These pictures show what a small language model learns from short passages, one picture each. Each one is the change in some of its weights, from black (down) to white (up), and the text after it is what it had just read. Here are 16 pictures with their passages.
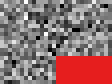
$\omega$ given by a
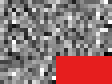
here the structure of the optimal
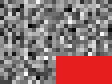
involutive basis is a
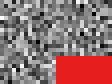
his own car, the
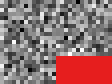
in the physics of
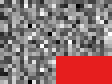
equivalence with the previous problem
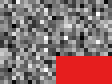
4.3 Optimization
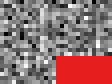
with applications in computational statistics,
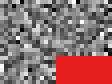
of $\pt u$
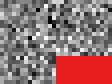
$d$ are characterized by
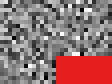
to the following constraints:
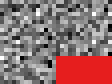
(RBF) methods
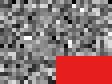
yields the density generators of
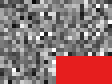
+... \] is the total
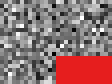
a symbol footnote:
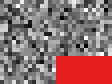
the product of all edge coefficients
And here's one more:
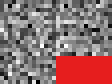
expected to hold only over stopping
